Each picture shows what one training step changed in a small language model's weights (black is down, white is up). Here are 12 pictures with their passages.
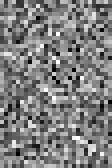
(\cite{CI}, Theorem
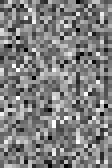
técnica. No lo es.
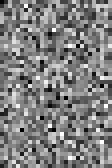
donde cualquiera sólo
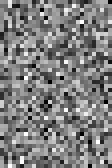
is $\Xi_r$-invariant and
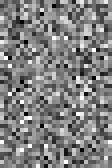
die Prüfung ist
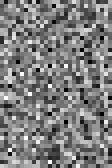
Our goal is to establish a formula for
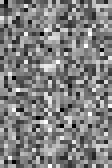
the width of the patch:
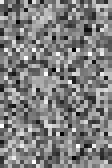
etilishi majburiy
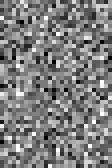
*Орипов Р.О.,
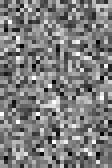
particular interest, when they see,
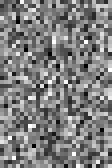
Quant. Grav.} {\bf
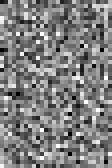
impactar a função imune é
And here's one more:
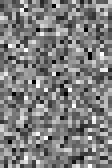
Vol.~32, Liege International
